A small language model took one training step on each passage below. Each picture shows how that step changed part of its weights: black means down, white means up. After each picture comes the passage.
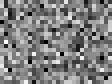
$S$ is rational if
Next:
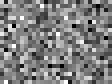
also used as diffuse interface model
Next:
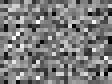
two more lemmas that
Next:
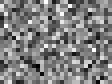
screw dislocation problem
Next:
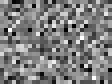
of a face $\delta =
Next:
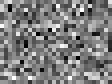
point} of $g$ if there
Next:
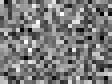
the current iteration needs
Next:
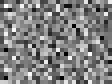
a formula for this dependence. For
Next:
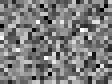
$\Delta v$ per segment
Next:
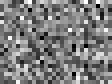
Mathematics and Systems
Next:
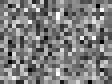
of the alternative
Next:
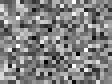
potential, then sorted
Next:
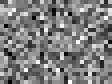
origin with radius
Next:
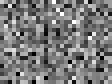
the gradient of the first two
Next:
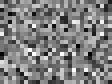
in: {Lectures on
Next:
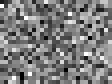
it possible to fill a
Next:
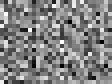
$X$ intersecting the
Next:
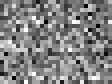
expression reveals that
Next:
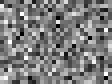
infinite number of possible values for
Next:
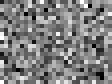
$\nabla u_{\veps}
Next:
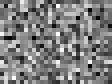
-- Existence --
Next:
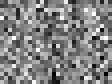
by Corollary \ref{fl
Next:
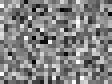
and only if $H[X]$
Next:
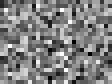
inequality: \begin{align}
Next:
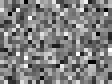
a type I graph. For
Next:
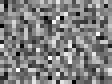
u^i v^j
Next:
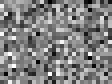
$r$ but not on
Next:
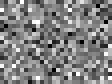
factors through the
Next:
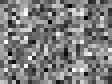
equation, due to the
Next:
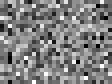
the argument of Rogers,
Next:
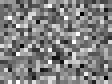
Let $G$ be an
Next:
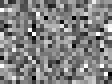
determined by a {\v
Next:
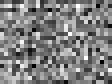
time dependence of $(P,
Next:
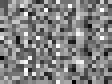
minimizing geodesic
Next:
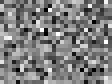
for the cover associated to the function
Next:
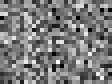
from this optimization are presented in
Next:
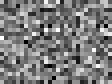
theorem gives necessary and
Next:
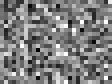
paratopological group topology
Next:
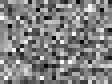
then recognize that,
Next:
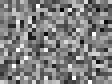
algebraic and geometric points of
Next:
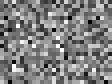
maximal saddle-node
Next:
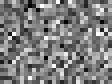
\wi N_k
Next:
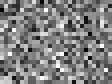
a marginal variance
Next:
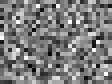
quantum deformations in
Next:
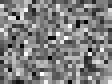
functions in $u$. This operator will
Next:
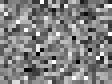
coprime to the order of
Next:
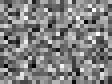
surfaces, beginning
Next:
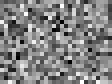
under a product rate condition. This
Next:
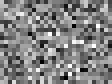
4$ so that $q \in
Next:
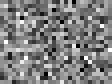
we may replace the components
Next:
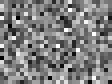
later confirmed by
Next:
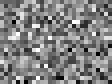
the direction vectors $$
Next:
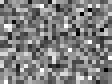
interior} } The proof of
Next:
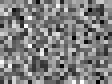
studied only for
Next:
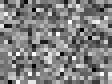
if $g$ is a weak
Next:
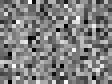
choose the special coordinates such
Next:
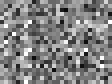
$[w]$ of compositions of
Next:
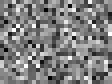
elements. The use of SEM
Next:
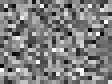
companion matrix (see
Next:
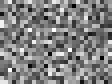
Problem} \begin{document}
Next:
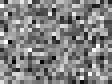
flow $\hat{q}$ in
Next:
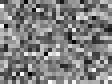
if $\sigma^2$ is
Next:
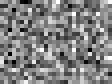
to show a Cheeger
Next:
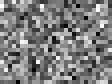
data, extreme values $ x
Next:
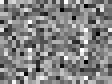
Douady}(X)$ of
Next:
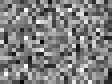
by conjugation and
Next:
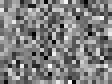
\{Q \in $ spec $R
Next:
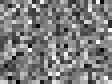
of an expansion formula of
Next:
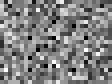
$\mathbb{R}$, we have a
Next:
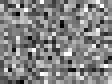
of $\pi$. We may therefore
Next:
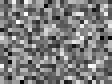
solving PDE problems
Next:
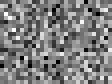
results. The divisor
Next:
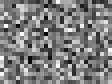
$i$-th component given by
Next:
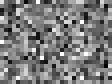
to model radioactive
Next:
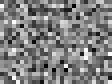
above conjecture would give
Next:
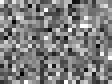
Sasakian structure are known
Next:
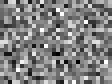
in the image of S and,
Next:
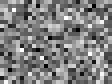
compact. Hence, it remains
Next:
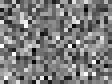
nature and we conduct an a
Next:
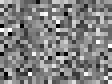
Genghua Fan,
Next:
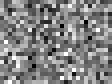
we do not require that
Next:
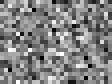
component containing $x$ of
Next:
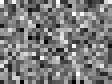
spheres. In this
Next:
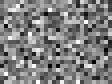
number of individuals
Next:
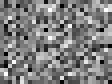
& \leq \delta_k +
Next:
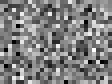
for any positive (linear) map
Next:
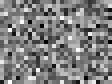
divides $n$; see the paper
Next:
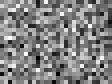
by the algorithm in Sections
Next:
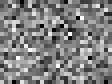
class of central-upwind
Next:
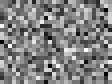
"the paradox of
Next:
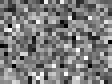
Theorem \ref{gamme},
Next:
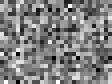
some $\bar{w}'
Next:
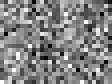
order of $U^{n}$ with
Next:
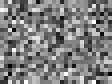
say that n-links
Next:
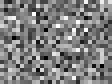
{\it Proof}. This proof is
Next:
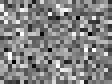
a symbol in $B$. We
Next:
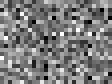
%so on. %For the only
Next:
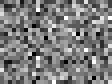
is exactly one of the following
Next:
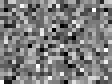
some simple algebra, one can see
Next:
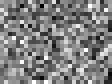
by one copy of the
